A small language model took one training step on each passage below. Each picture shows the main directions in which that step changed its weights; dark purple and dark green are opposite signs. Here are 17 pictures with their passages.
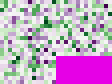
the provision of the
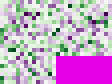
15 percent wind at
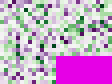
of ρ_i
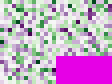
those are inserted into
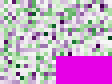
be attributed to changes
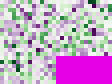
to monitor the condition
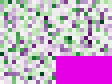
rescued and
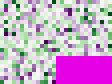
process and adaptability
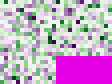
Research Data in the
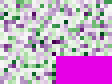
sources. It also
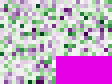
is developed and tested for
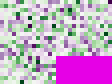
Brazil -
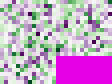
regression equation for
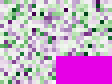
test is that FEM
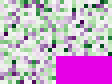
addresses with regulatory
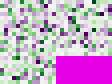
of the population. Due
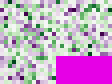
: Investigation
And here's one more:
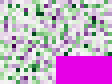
around the hole
